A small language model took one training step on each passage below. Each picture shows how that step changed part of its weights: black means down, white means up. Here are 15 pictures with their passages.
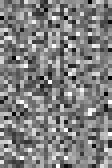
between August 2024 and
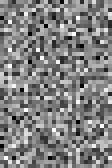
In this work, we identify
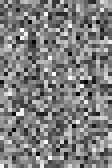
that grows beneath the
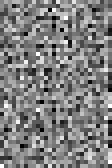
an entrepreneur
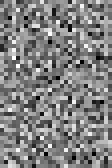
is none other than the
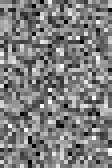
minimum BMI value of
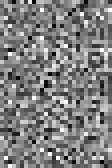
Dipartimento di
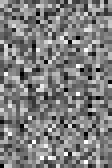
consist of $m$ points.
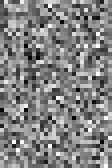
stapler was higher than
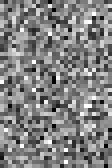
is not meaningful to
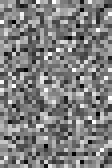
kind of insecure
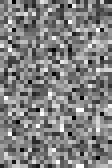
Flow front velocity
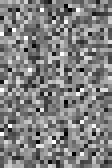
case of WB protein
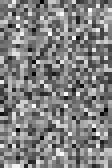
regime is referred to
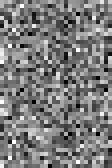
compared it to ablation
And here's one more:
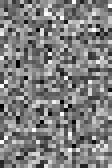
patterns 3.1
